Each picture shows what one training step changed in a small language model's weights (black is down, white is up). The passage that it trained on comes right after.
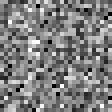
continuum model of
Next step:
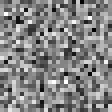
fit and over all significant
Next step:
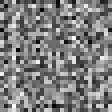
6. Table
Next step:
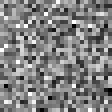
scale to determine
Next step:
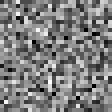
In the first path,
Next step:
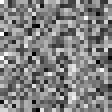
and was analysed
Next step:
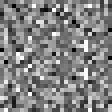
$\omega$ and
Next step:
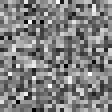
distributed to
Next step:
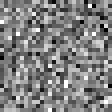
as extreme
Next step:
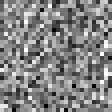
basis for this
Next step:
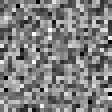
detuning and
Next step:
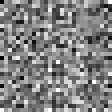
(b) the
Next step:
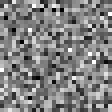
course, it
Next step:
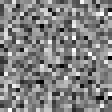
the measurement interval
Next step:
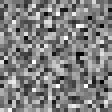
separating the
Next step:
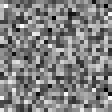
enhance its
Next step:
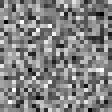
to fall by a
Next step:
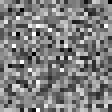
seedlings during
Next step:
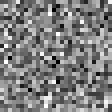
degrees over the
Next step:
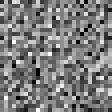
the percentage of
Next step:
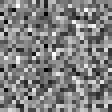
guilty of
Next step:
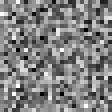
known, the
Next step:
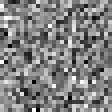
and portability.
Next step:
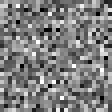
at Cornell
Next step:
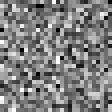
A review",
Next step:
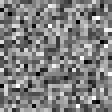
To study the impact
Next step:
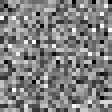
profiling by
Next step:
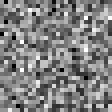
m)$, we shall
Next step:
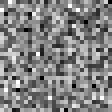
account for the
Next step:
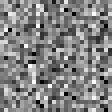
were determined from
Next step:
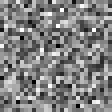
of the poorly
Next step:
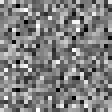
using the average of
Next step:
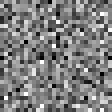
differential equations of
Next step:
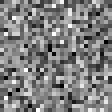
thickness of
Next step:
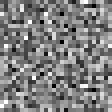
do to overcome
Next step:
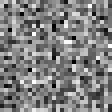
only one. The top
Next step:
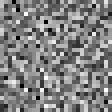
observed unusual
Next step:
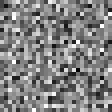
the assuming central
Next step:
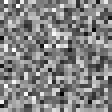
Interference between the
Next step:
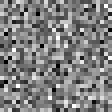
difference in the
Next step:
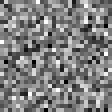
reaction products,
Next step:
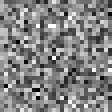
had initially been
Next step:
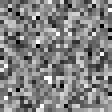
explosion of a
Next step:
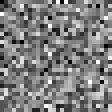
when examining
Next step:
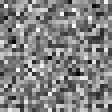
in a weak magnetic
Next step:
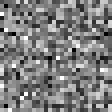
- \sin
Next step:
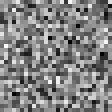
in cavity
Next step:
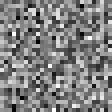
accessible by this
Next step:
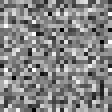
with oleander
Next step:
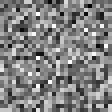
contextual factors
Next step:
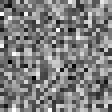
Sin Tax
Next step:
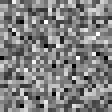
a bit different in
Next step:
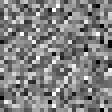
to superlinear
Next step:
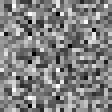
industry and
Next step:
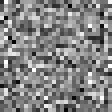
without external magnetic
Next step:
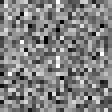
Warisan di
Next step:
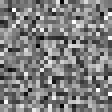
The fundamental
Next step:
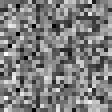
part of a national
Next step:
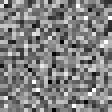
in particle and
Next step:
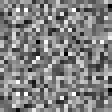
tool for the
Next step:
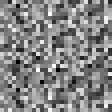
a rapid
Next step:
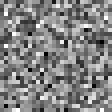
framework of %
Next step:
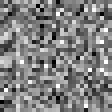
dotted contour
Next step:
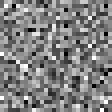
these temperatures,
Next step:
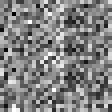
SST are not
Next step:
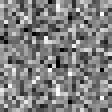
+ ResNet &
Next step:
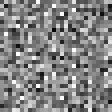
to measure $\alpha
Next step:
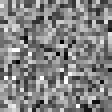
due to the results of
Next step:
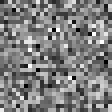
(\tilde F_{\mu
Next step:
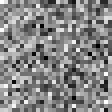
obtained from the three
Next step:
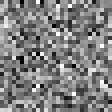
conversion. The
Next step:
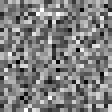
the quantum of
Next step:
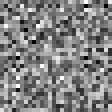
knowledge of the
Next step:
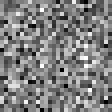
of soft computing
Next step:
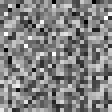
present temperature of the
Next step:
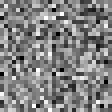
even reverse the
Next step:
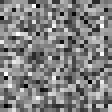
10 times coarser
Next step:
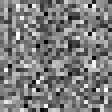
difficulty of
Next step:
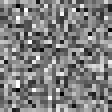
too, the
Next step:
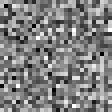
profile in the
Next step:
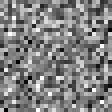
possibility of
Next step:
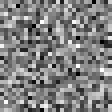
set of policy
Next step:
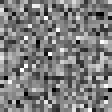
- To find the
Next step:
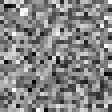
programs and
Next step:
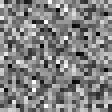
safety of
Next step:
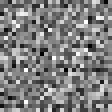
The filtrate
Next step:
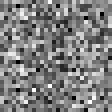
demonstrate the added
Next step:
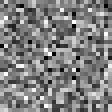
centered around
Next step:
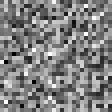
and pitch
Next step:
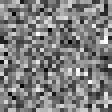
other crystal
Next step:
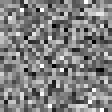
or fermion.
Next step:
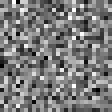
of Kabala
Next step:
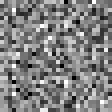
for example, if the
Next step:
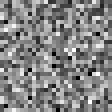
on top of the feature
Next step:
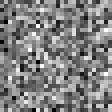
= 2$ cluster model
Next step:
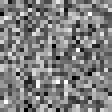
the optimality of a
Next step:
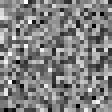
is the matrix corresponding to
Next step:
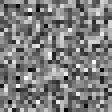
as the final line
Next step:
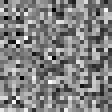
changed over a
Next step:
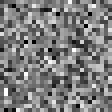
The matrix $\sigma$
